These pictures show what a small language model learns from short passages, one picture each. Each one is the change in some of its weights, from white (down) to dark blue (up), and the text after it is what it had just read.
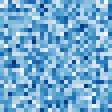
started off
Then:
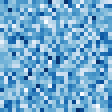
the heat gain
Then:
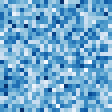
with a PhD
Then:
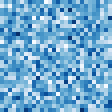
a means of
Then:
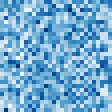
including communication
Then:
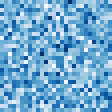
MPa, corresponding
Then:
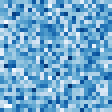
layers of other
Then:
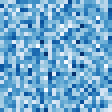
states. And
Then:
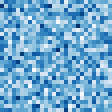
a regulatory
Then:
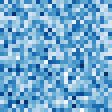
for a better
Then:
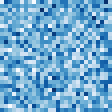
a group must have to
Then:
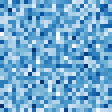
Farm was
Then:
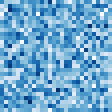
7 and quadric
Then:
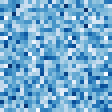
not reduce bond
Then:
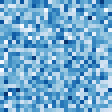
of privacy
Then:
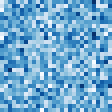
mental illness
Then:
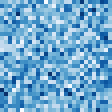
paper targets the
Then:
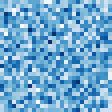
effects. They
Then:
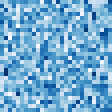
replaced by
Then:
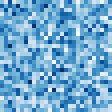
and positive weights
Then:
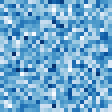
All patients
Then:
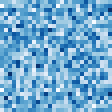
and statements
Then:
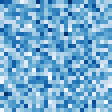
to tap this
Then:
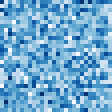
with "car
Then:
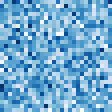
of converging initial
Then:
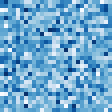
\item A left
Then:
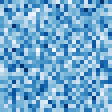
the new culture
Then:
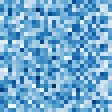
research findings, this
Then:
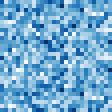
X$, choose
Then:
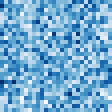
data are highly
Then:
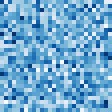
for combating
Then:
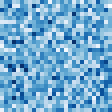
the other hand, if
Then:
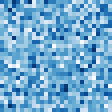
The training and
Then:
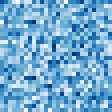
risks across
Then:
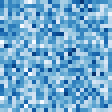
be defined, having
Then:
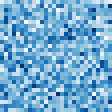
the internet implies
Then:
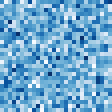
a dilute
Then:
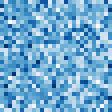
Now suppose that
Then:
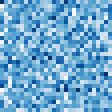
of radii
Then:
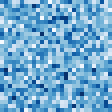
on the one hand,
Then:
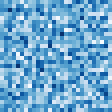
system, it is
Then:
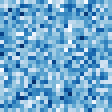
with IOzone
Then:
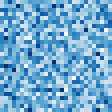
that for any integers
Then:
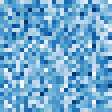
immunity been
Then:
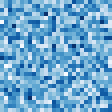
new approximation solution
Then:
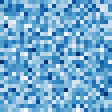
number of large classes
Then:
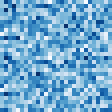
handlers and
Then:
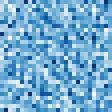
intensities of
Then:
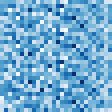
acquiring an
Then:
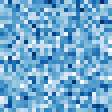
and completely define
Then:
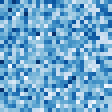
If $q\equiv
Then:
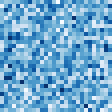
course, in
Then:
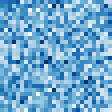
for any $d$
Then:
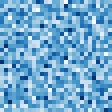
twin prime
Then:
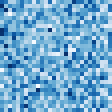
an exogenous
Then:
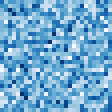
therefore, the set
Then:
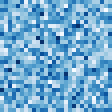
by any classical method
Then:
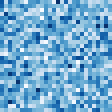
\times X \to
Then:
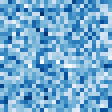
homology class. Let
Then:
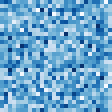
these porous
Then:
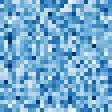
22% students were
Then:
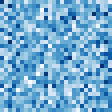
\rightarrow &G
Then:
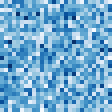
d z}_{\text
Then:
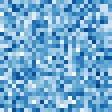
to him.
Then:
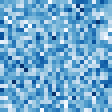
the lemma;
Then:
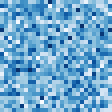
dire que
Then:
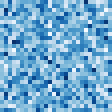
second part of the present
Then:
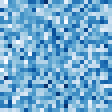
etc. There
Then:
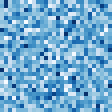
\N\}$ defines
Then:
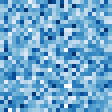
G}$ has {\it
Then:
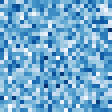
transparent and
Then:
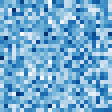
or joint space
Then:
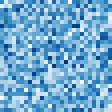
chains have been
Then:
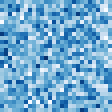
approach and design are
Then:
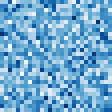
complex compounds into
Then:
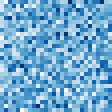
the tangent
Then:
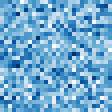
dioxide and
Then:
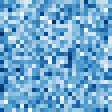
results are variations of
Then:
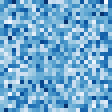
Euler of the
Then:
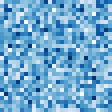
clear that Theorem 1
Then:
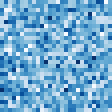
$\beta _\alpha
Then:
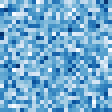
social demand;
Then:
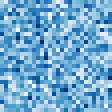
countable set of
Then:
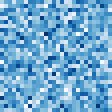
{\sl On the
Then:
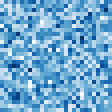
a computing environment
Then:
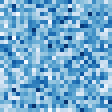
toute forme
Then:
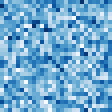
representation from Global
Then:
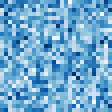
as root,
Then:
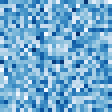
by contradiction
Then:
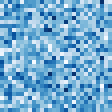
extends to
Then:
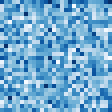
differ in these
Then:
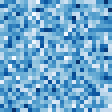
not appear to have
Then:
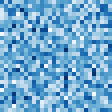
the components of the
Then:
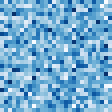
for identifying,
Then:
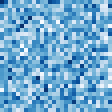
material. In
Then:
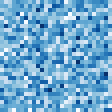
by [4] and
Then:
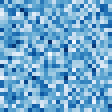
the image of
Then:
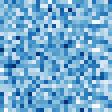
its relevance
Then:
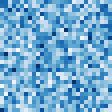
Good 3.
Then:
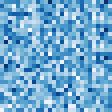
manifold is to
